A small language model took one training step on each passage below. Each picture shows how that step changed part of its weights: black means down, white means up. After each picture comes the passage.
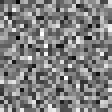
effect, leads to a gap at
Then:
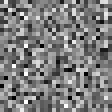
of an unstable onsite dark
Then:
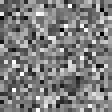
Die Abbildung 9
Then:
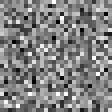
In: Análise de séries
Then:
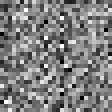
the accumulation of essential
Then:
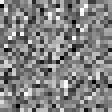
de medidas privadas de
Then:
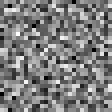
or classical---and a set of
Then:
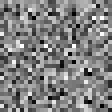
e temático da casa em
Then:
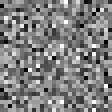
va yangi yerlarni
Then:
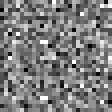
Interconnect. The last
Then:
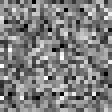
fundametalizm kabi yot
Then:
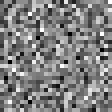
such cases the radial variations of
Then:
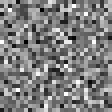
and effective mass $\mu$. For
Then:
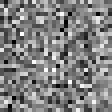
a piece linear in the
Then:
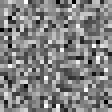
and third quartiles to
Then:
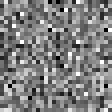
a consequence of education.
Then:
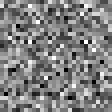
field) is the emergence of
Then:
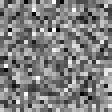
Rowicki i in.),
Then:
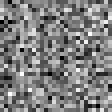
indígena que copia modelos
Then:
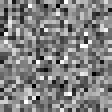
nazardan aytishimiz
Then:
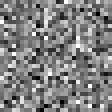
documentos interactivos
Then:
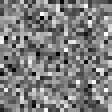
Insgesamt konnten
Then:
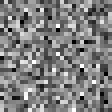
buzilishi kasalliklari
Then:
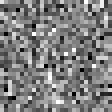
the bilayer as the braid,
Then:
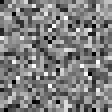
V | \exists v \in V
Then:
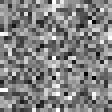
un accès élargi
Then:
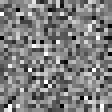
acesso à educação,
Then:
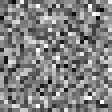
the coming P5 period. Other
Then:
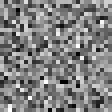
ambiente aquático e
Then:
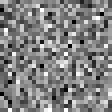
$b$. Clearly, the
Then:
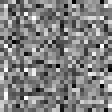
finds that, except for a
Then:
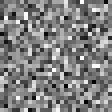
ranges in the set of open
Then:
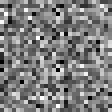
A \cos \alpha \cos \omega t
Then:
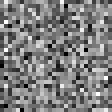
{Department of Physics,
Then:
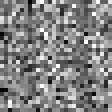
des difficultés techniques
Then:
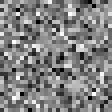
welfare will have no economic
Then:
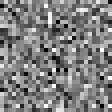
to the semidirect sum
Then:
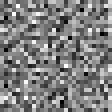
background metric. With a
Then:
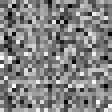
студенты могут
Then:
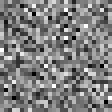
all parameters through the one free parameter
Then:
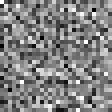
investigated and compared to spectra of
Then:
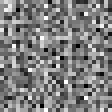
me considero um escritor
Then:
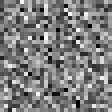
characteristics of solid state
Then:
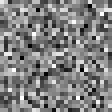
esboza un ambicioso
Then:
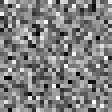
$E_a$ values with respect to
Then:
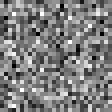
cartaginesa el nuevo
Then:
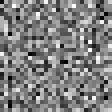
non-Gaussian distribution, and
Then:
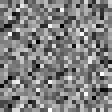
subspace and their fermionic
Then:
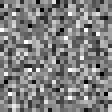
transverse momentum resolution for
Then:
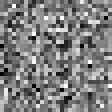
three peaks in the 1
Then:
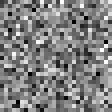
relations (cf. the analysis of
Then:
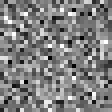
in Anspruch genommen
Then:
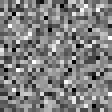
stessa cavità e
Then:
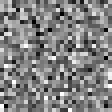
evanescent waves from the
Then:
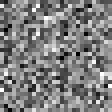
página que precede
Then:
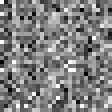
та популярний,
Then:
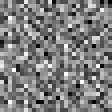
بن مسلمة
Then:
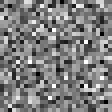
was used to perform the bandpass
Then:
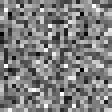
process of the weakly ionized
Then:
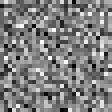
place for a lower $b$ value
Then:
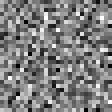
detector as \emph{ignored
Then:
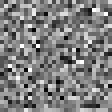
state using hypotensive
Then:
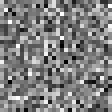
follow a truncated normal distribution as
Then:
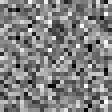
Morbidelli, A.\
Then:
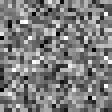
least 4 experiments. | | |
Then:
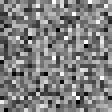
conduction observed for devices using such
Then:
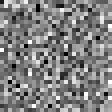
$N$ the normalization. The
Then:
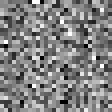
и внутренней
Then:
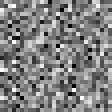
que age e sofre no
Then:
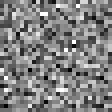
ma'naviyat manbai
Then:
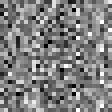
analyzing the 21-cm
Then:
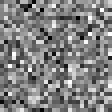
correction term enables us in
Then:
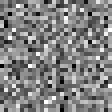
formula. It states that the
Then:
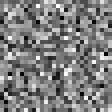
processes, promoting higher
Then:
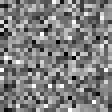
$\mathbf{z}$ is trained to have
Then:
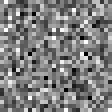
Nový pohľad na
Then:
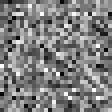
20 healthy volunteers
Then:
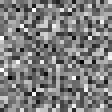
to the spin and therefore involves
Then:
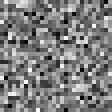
of protons and neutrons, such
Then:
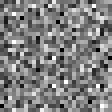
has attracted much attention
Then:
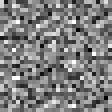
і килимарства.
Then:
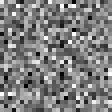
The stability of the base flow
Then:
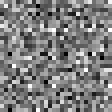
asymmetry with the reversal of the
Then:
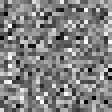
time of the simulation is delimited.
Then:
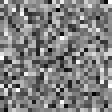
axis. This agrees with the
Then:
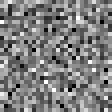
— To become a good
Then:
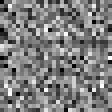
sport musobaqalarini
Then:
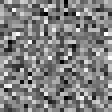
and the frequencies of the collective
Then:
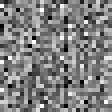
[7] and bacteria [8]
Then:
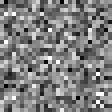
(МСЭ) по
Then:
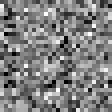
компанія є
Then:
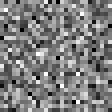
обеспечение системы
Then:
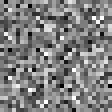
only accepting and using the new
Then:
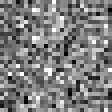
tego, co dzieje się
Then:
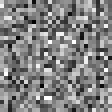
matemáticos y a tratar
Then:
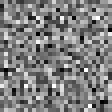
identifiable entity.
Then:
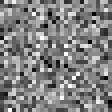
Jurnal Ilmiah
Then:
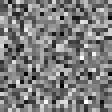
Yuldashev U. Y.,
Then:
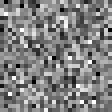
sellaron su muerte por
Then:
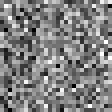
competition. The functioning of the
